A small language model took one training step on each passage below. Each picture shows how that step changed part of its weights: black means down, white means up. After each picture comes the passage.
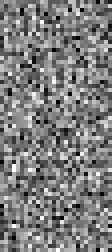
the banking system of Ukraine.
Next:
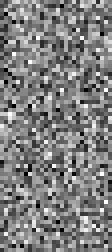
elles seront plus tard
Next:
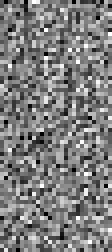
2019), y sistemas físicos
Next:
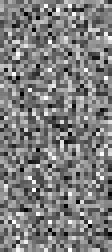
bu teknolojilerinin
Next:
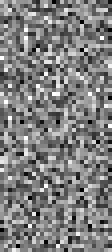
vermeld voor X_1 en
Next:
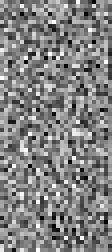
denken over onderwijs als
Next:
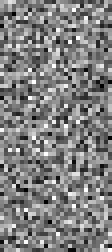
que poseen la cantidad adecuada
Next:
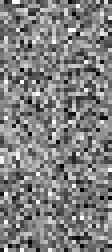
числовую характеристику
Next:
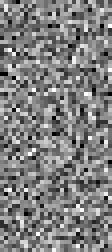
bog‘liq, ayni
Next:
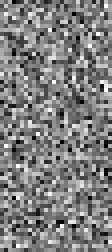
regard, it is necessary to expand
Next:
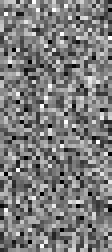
Annotatsiya: Ushbu
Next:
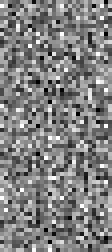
[2-5]. Хорижий ва
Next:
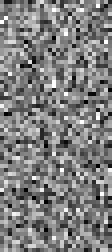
the ground. This case
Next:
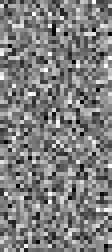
finansal kurum temsilcileri
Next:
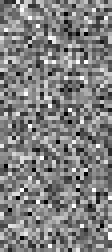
subrayar es que para Avicena
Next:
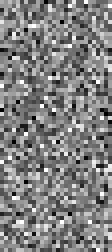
Wordpress: Conceptos de
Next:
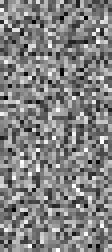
соҳамиз ривожига
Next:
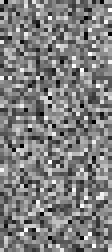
По 10 разів Ноги прямі,
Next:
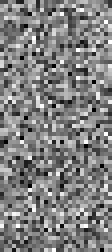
// Annales. Économies,
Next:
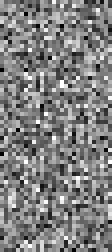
dos dados empíricos.
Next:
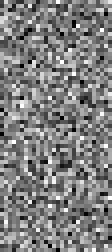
sur l'allemand La figure
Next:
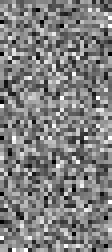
zB. beim Stoppen oder
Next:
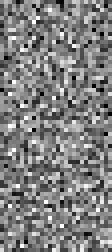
e fracos e sugeridas ações
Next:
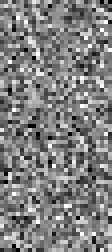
осонлашади. Экологик
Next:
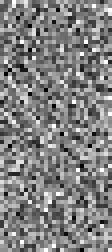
Daarom is het belangrijk
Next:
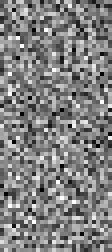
com o direito as consequências
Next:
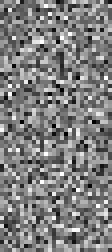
que preferimos e promovemos
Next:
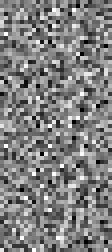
fikrlar guyoki
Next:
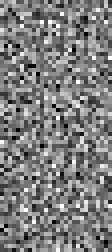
ما ذهب إليه
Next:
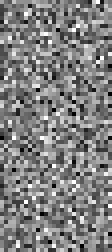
melihat program dari sisi
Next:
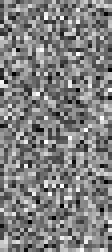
tomonidan chegaralash
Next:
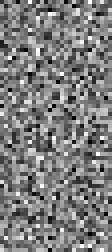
шакллари билан бирдир.
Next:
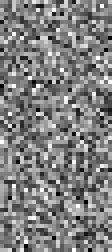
гапириб турадиган
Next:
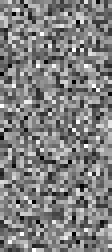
passasse a ser a regeneração do
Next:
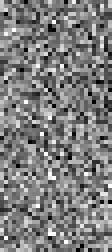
Technolog*, Vol. 29,
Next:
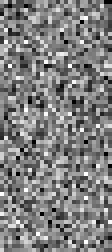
Porcentagem em relação aos
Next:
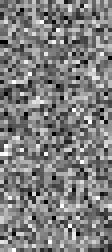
sensing images”, **Expert
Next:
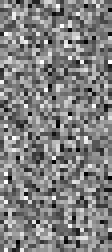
kerak bo‘lgan minimal va
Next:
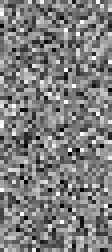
diagnosticados com hanseníase
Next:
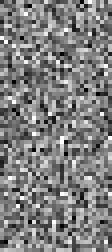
atividade, a fim de dar conta de
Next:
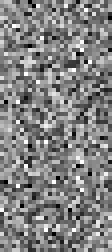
les tribunaux devront
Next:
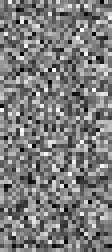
tillaridan tarjima qilish
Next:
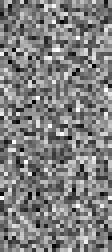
shahar ko'chalarida harakatni
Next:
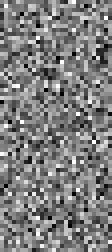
(3) вчинення інших
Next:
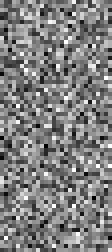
mediados del siglo I d. C.
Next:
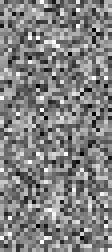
matemáticas [Archivo
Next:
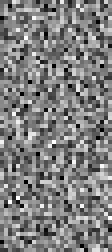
2. Выготский Л.С.
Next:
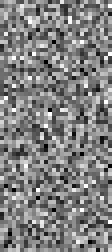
Devonov, yozuvchi va
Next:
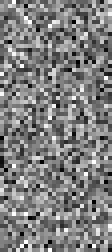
Guilherme de Oliveira;
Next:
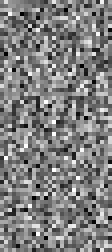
действующей редакции
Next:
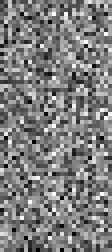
циррозе в начальных
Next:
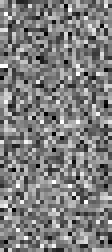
system: abstracts of the IX
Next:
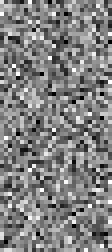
y Moncerrate, M.
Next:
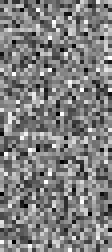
Zenodo - Research.
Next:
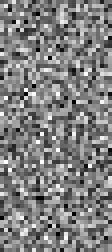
Hozirgi zamonaviy
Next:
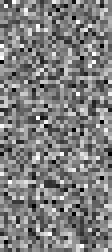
in poti za živali.
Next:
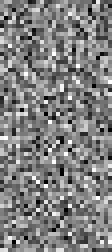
the influence of the virtual
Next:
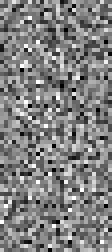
seus projetos com diferentes graus de
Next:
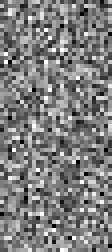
Unidas”. Há que se considerar
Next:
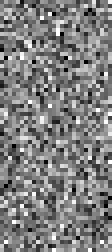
(2023) Ao final do processo
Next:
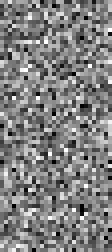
Mit viel Geduld widmet
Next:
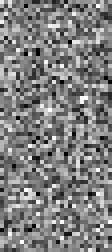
ceruloplasmina com valor
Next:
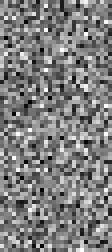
Bảo tồn
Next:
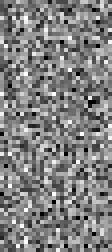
la deposizione di vasellame
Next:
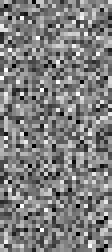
baholash hususiyati
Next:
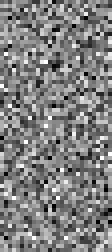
Qabul qilindi: 03-may
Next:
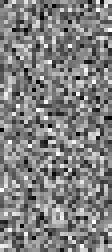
extension d'outils connus et
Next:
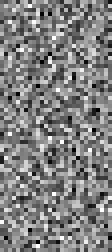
resurslar orqali talabalarga
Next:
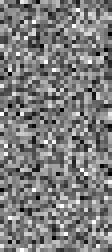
qısamüddətli və
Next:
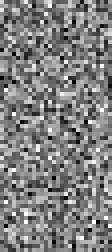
MODEL OF THE
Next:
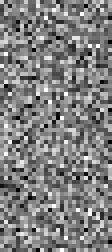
de publicação (entre 2019 e
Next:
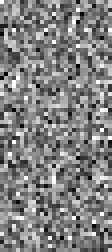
ЦДАВО України, ф.
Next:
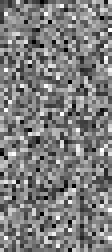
davlat shaklining tarkibiy
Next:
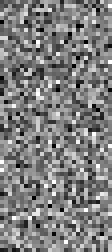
посіб. Чернівці :
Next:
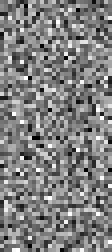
Имена числительные
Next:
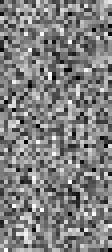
meningite viral bem como
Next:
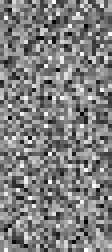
oqimlari to'g'risidagi
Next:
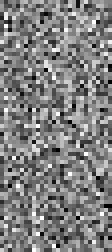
bozordagi singari tashqi
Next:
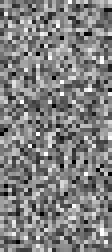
investigasi dimulai, FY
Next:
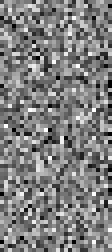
of World Energy. 2025.
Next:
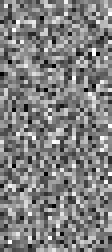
7. Aynazarova G.
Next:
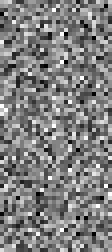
та механізмів влади в
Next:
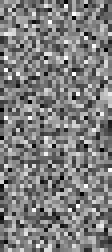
milliy musiqa merosiga ham,
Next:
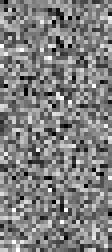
de riesgos» del Sistema de
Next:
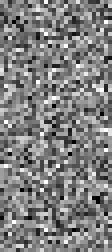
seção apresentamos o perfil dos
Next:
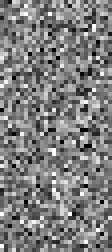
p. 03). Nesse sentido,
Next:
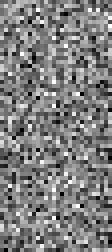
the Strategy with the UN
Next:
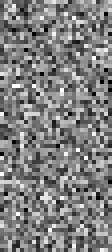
с участием *Scabiosa
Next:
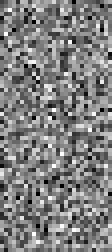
principal função no processo construtivo.
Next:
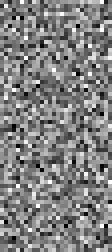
pedagogik yondashuvlar bilan
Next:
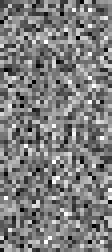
рішень комітетів дещо
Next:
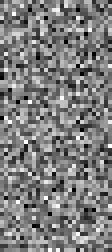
hissiyot va kechinmalarga
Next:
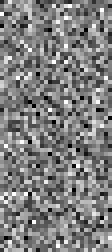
o'rganilmoqda masalan;
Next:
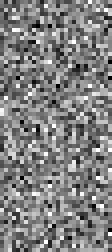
позитивни ефекти при
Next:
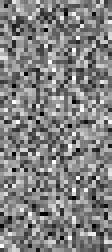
факторами, формуючи
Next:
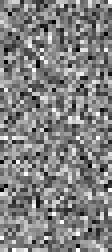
are proud, within our means, to
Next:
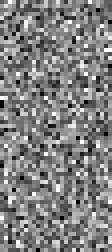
imkonini bermoqda. Shu bilan
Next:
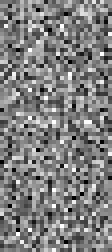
transcrito a seguir,
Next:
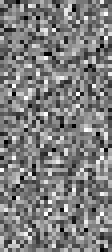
Aqui. [Álbum
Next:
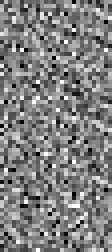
podía sino devenir tiranía sobre la
